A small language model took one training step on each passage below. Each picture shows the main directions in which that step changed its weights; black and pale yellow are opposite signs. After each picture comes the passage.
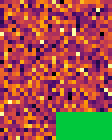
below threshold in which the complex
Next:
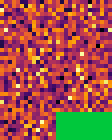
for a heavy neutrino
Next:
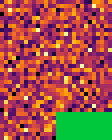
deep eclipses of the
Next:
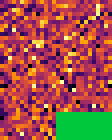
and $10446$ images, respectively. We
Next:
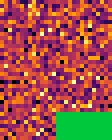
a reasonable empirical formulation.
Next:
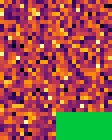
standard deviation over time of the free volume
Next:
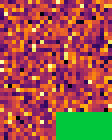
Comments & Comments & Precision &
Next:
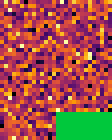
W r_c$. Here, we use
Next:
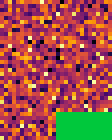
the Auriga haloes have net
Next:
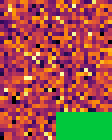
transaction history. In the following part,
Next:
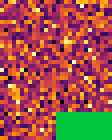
this $\epsilon$-regime, the partition
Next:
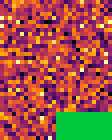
barriers. When the magnetic field will be
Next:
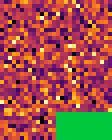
as two excitation processes via two
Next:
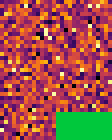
much with the $e_g$
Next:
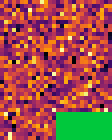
theory of gravity. However, the
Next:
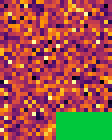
that not only does our radio excess model fail
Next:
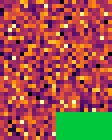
we do not address this question
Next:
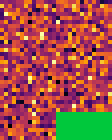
% % *** Note that you
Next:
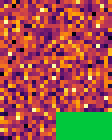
and convection have been shown to dominate
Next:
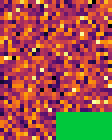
then the wave function and the energy eigenvalue
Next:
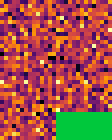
to determine in a non-parametric
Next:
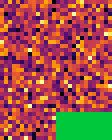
companion and possibly too bright
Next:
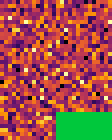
To do so, encoding is conditioned on
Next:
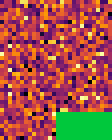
the cross-case analysis was conducted by one
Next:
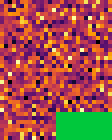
256)$ for the analysis but it can be
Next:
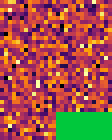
case because the user bought an iPad
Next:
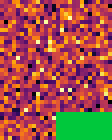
variables. Then the optimal parameter allocation
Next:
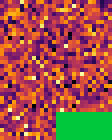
in both cases. However, to identify properly the
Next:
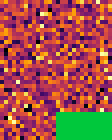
them to lie on the well known
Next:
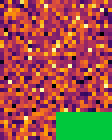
inverse-design method successfully
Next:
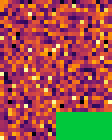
Surface-1 | PowerPoint |
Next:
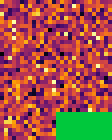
propagates. However, we find evidence of
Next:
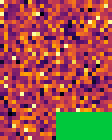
gradually reduces to $1$ as
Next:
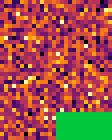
and absolute magnitudes taken from
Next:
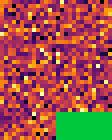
As for the change category
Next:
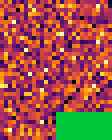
observed spectral lines, from which the velocity is
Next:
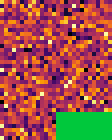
a subset of them, supersymmetric
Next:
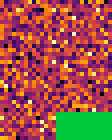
0$ or $d\rightarrow \infty$, as
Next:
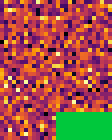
time values, $\Omm(a=1)$ and
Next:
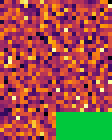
the particle shape alters the wall
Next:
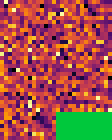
explicitly signaled attributes, such as
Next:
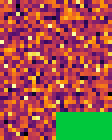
dissociation in reaction (1),
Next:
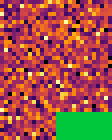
over a duration $|{\bf
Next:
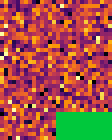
into account all known isospin
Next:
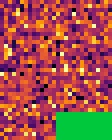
as seen in Table S1. The less
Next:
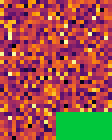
loss function for classification is the cross
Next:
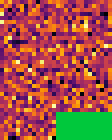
effects of choosing different priors when performing
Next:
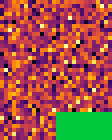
noise reduction for recurrent signals, their
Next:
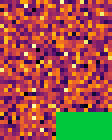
$p>1$ leaves to the
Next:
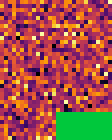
strong affinity for ambient
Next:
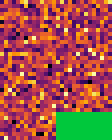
the public datasets. The statistics
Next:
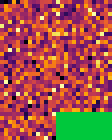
statistical properties of energy and waiting time
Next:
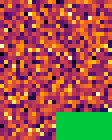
In principle, other single-hop
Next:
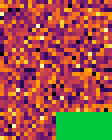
range.}, while the isotropic curves
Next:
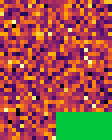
set E, which evaluates the quality of the
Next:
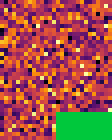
In this paper we will only consider {\sl single}
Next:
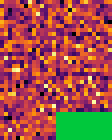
operators in the presence of a boundary, we
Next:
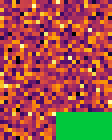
object is imaged onto the central
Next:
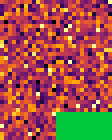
data and unreliable models. They have a
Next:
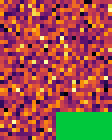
highlight further ways in which it could be
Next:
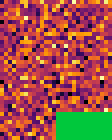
the second r-process peak. Given
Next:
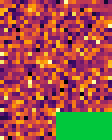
and machines, which they like to make
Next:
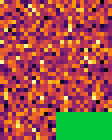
of the orientation of the radial field with
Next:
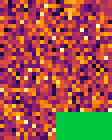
and hence, shortly, the
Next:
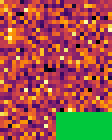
and Bob possess one each of a pair
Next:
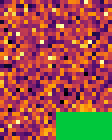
materials} \author{Viktor A.
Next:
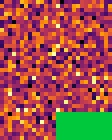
from finite temperatures as in Monte
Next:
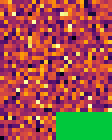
negligible, we find
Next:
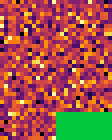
number embeddings for the test set,
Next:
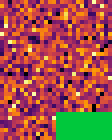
limit can be associated to a null
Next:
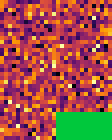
The difference in our interpretation is due to the
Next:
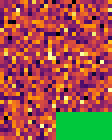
space taken in the calculations is huge.
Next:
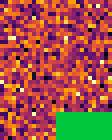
in Sections 2, 3. The
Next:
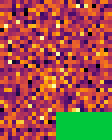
in-orbit repairs [16,
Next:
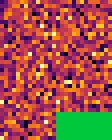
parameters cannot be separated and observed alone in
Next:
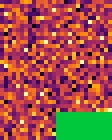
1--2 dex lower than those predicted by the
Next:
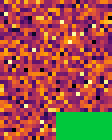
Define the binary field $\F_2
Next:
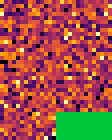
presence of an electromagnetic field,
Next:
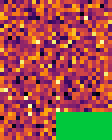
exoplanets and their host stars.
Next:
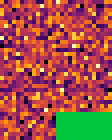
criteria can be found elsewhere
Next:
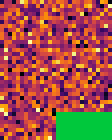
the axial current actually means the flow
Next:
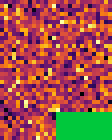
the alloys was observed. Alloys
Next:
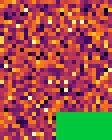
operation results in a new tetrahedron
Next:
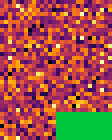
a-b}) subfigures show the
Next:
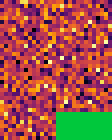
the LCs of a fraction of SNe
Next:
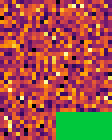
course there are other possible choices for
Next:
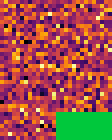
X-ray light curves (thin and thick
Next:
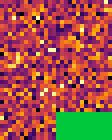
absorbed by the atom to induce
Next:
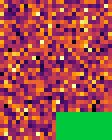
specific dynamics of the individual system,
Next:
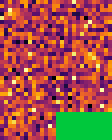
practical application. Data Quality
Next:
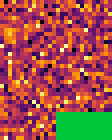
for an arbitrary starting parameterisation
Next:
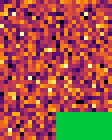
State Models and the Variational
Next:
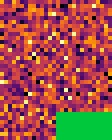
(scale or tensor) obey the equation
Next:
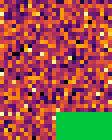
regarding the starting position of the
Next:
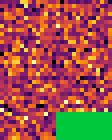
$ modulation in the top panel equals
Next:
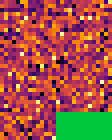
\cite{deGennes}, the number of
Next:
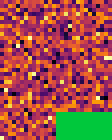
of Compact Objects\\ {\bf
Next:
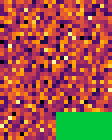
existing EDA tools and
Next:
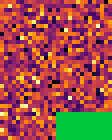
ingredients, the characteristic lifting
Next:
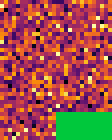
We would like to thank Allen
